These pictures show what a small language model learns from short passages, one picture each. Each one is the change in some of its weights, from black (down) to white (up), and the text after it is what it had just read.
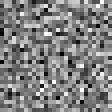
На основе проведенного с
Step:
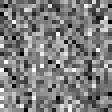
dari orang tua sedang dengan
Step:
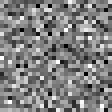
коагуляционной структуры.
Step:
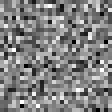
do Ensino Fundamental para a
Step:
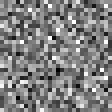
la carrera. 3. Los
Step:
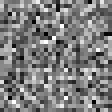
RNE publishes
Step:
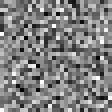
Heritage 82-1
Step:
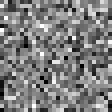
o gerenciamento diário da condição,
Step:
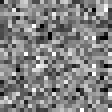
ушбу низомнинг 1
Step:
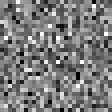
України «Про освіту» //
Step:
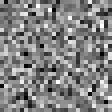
eingeführt werden,
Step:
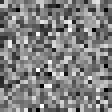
kesenjangan yang terjadi
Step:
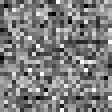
أبي زيد،
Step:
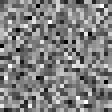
utilizan afirmaciones y preguntas
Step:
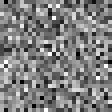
ko'paytirishni maqsad
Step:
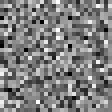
Instituto Lina Bo e P. M.
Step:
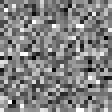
Brazilian companies.
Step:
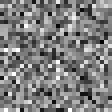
esta ação também reforçou a
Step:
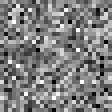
um Reflexo da Cultura
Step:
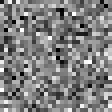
with thrombolysis:
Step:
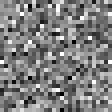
relação entre os gastos com educação e os
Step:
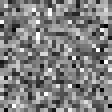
o'zaro hamkorlik va yosh
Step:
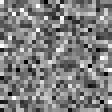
e discussão A metodologia adoptada
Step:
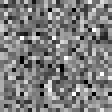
istiqbollari baho
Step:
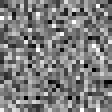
است. بدینسان
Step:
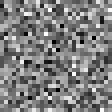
репертуару як філолог
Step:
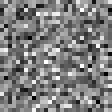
eficácia colabora para os
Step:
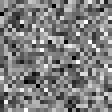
licitação de uma unidade de
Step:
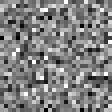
воспитание. Методология
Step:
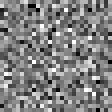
техніка, технологія,
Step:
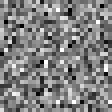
бу соҳага салбий
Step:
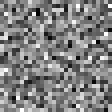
turkiycha soʻzlar.
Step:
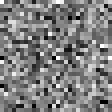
SILVA; TOSS;
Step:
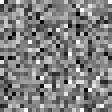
bazasini buzib kirish
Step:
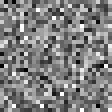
o'stirish vazifalari interfaol
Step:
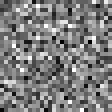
fecha de su fundición,
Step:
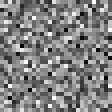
поправить положение,
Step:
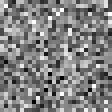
epic, classification of
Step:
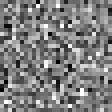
реализация // Информационный
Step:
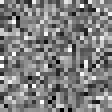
uma intervenção no ritmo das pessoas
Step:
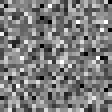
bevosita bog'liqdir.
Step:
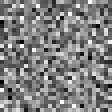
the Unified State Register
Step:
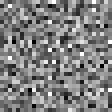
of social terms of the modern
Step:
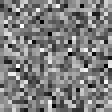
través de la web desde
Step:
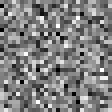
su uso. PALABRAS
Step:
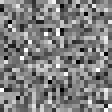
dire si fermi obbligatoriamente
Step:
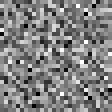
[3] GUIMARÃES,
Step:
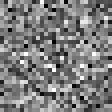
clave que en su lectura
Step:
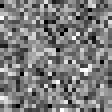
М. В. Яковлева и
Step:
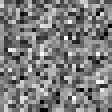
biri “Oydinda yurgan
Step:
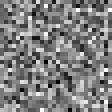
contido no artigo 144,
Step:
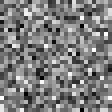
толерантністю [7].
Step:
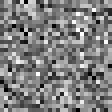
sinnig‘a qadam**
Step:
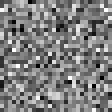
(hoger) voortgezet
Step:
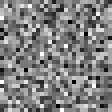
mengada-ada namun inilah
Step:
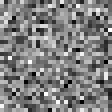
entre iguales en espacios
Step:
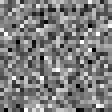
kabi atama turlariga bo'lish
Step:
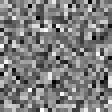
R., Ulmasova, O.,
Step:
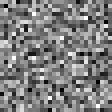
belgilandi. Shuningdek,
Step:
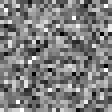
los códigos jurídicos más
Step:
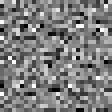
bosqichida axborot
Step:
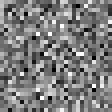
«Куди рухається
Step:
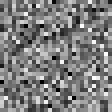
(Hosey *et al.*,
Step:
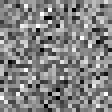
foizi – egallab turgan
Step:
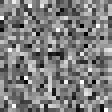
oilaning modeli ishlab
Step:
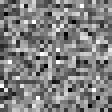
- ŠOMŠÁK
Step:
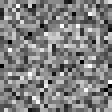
produtos químicos utilizados
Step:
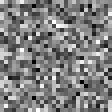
ijodi tafakkuri
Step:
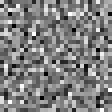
adabiyoti kafedrası
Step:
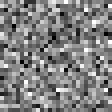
anteriormente había estado
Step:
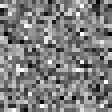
construção com as necessidades urbanas na
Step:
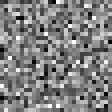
normativo da disposição textual.
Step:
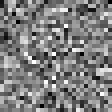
a Ecuador, Costa
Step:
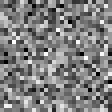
principal, imponer sanciones limitativas
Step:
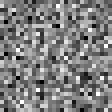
e dependem da verba que vem
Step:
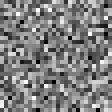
Niemeyer, esse
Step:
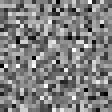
ham, aqli yo'q”
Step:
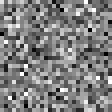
presented. Keywords:
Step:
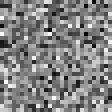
ташкилотлар 2000 й.
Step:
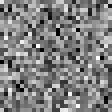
ularni amaliyotga tadbiiq qilish
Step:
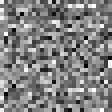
cultivation of wheat, we
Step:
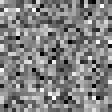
va fan taraqqiyoti - texnologik
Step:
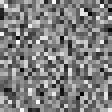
final. Déclaration de
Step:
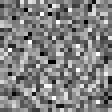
e aprofundada das questões
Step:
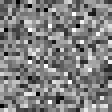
así como con datos no publicados.
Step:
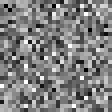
xakterini ham chuqur
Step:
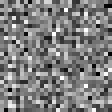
a exaustão das reservas
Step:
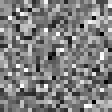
عنوان ملت‌های
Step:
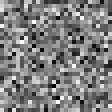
в социальных сетях с
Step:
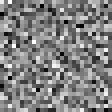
A nan tsananin
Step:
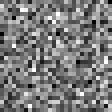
В. В., Филоненко
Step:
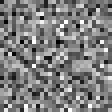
e à infraestrutura. A
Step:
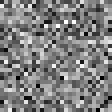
qu'il existe un accord
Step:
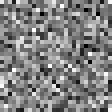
VIH-2, se deben
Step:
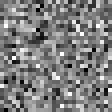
янглишиб кетиш
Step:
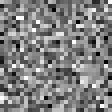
de hospitais. De
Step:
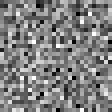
moral beliefs are
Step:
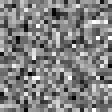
o oceano será menor.”
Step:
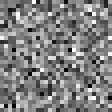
mezonlar o'zaro
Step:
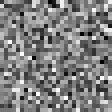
сфері, оскільки для
